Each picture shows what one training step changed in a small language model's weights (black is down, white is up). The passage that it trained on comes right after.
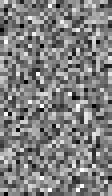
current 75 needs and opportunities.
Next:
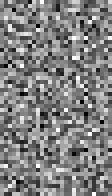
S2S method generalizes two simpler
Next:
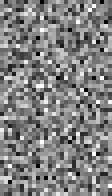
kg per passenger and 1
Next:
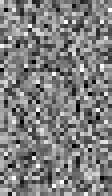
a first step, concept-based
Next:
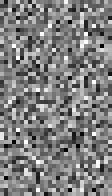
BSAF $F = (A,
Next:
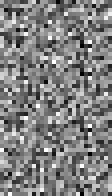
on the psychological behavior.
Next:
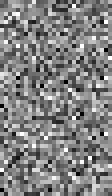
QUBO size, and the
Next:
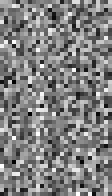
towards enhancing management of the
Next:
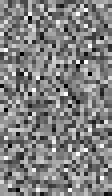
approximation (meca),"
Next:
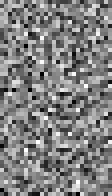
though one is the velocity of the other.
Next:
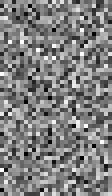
to maximize the value of the
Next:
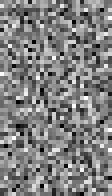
of patients with different levels of CAC:
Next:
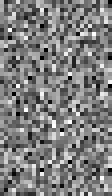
form $\omega = d \Theta$ can
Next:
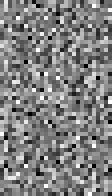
may correlate with an increased risk of
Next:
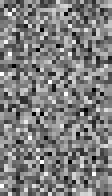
candidate features, we then perform
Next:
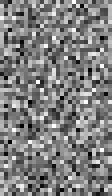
{Raveri}, \citenamefont
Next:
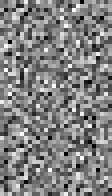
was filled out by 297 teachers who
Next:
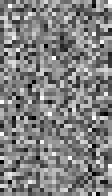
similar to other gapped topological
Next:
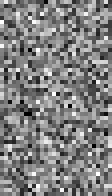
according to some factors such as age and
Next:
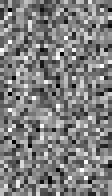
Recognizing that different
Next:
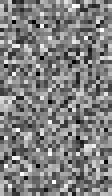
dynamics of the k-essence scalar field
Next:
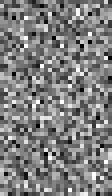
upstream dependencies, and the
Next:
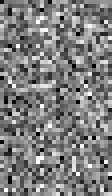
i). the exponential and ii).
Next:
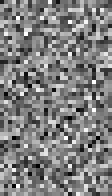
find the clients' expectations after
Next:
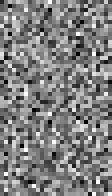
increasing the opportunity for the animals
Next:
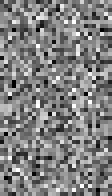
non-pick) seasons of
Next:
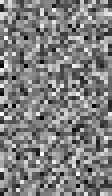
predicting field impacts of
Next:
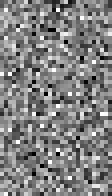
plasmon contribution $\propto
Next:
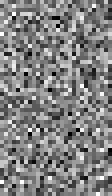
linac at Fermilab.
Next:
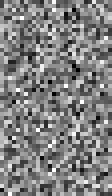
and responsibilities between the centre
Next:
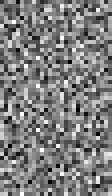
her nature is hardly knowable.
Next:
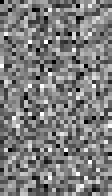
una tarea no trivial
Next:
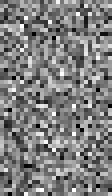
Stretching and strengthening
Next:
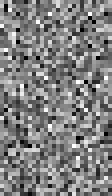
and stripped-focused
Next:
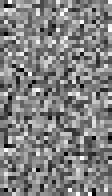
production of about 150\,MBq
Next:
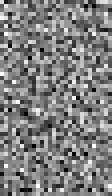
that we also used a constant to extract
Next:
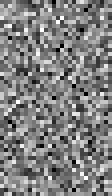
the hard process due to violent
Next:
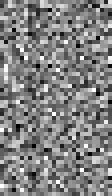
subsets is as small as possible.
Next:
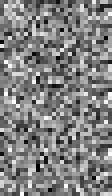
the sulphonamide
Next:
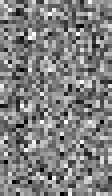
b}$,} \end{equation} with
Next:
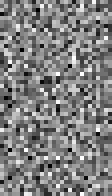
a woman, she could make out
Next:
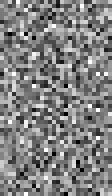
quadratic elements. As every element
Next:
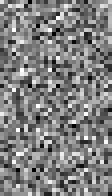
map alarms, signals and
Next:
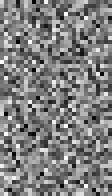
issues, coupled with the fact that power
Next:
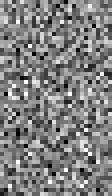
elements each. To make these local patches
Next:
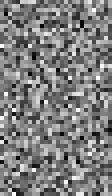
the way, the information of the introduction
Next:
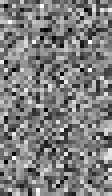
policy for everyday democracy
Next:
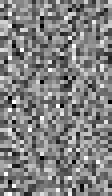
desired success rate could not be achieved
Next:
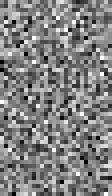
that produce ESBLs and
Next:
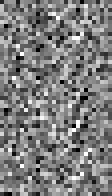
\text{ mm}$ (Figure
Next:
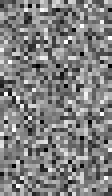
angles. Temporal compression
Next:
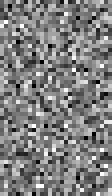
criteria, in terms of climate
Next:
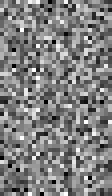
in October 2024. This
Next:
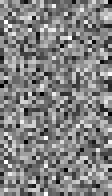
crossed in a diallel
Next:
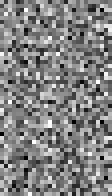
light, and the polarized light is
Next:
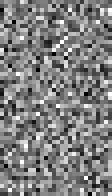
assuming visible sorts the
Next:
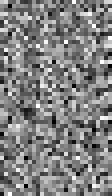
and alleviate a large number of
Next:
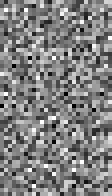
of CFRD is appropriate in
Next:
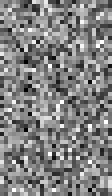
the continent. Alien and
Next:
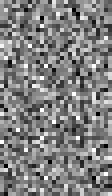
mechanism of the service and the economic
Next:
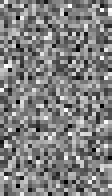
VM based on the usage Get
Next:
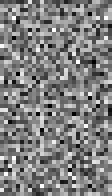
of being a very fast method of
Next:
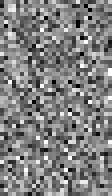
concluded as a U-shaped
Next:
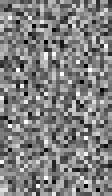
behavior in these smaller systems. However, as
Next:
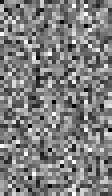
(c) Radio observations at
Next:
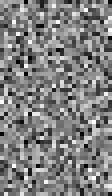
mixes with the different percentage of
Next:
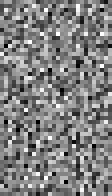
Typical IoT devices are significantly
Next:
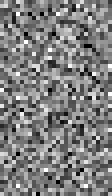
studied WordPress plugins}
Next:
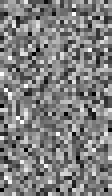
will use the field theoretical approach to study the
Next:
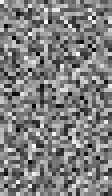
predicts that galaxies with moderate
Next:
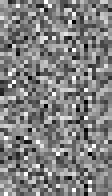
What projects can we structure now to
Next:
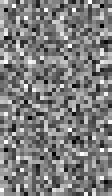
available. Introduce standardised social and economic
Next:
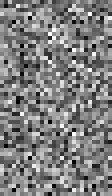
LHC and RHIC should provide
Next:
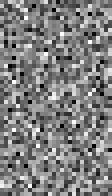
pulses are generated upstream of
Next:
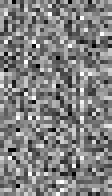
remain scattered across the research
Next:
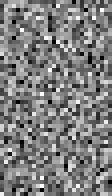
cycles. The need for cooling
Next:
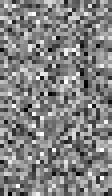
if we were to continue the simulation
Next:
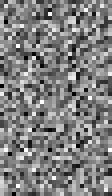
diopters or greater) and
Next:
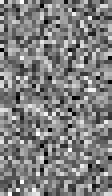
and analyzes the evaluation results.
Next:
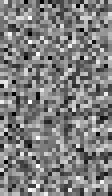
widely used in swine for
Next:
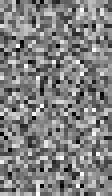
direction of the order parameter, as it is
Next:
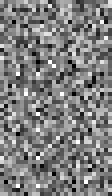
the growth and direction of this emerging
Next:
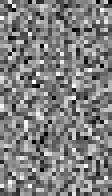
view of performance, is better than
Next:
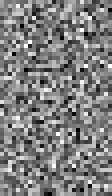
the Dhaka City to make
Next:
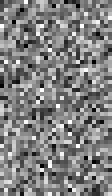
$\alpha_i$ describing the
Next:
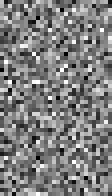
the earth that not only confirms previous
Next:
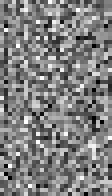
In this regard, a future primary school
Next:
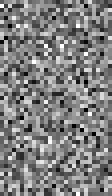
Projects/ activities Geographical
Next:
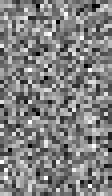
the material more magnetic, as has been discussed
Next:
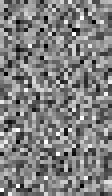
a management without budgets? To
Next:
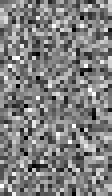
higher temperature. This might be a product of
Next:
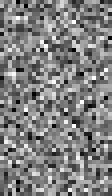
We thue prove the use of
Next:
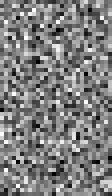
agricultural productions. Yet,
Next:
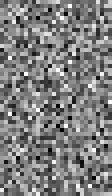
the algorithm must also address the issues of
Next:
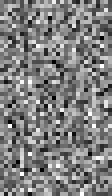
from environmental or genetic factors
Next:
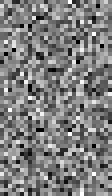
{\em World Conference on
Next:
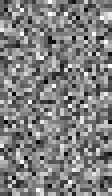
blame labels is critical for exactly
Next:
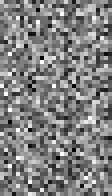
against this idea, as most of the
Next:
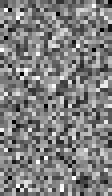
proximal part of the right lower
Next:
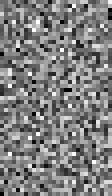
processes can be rather complicated, here
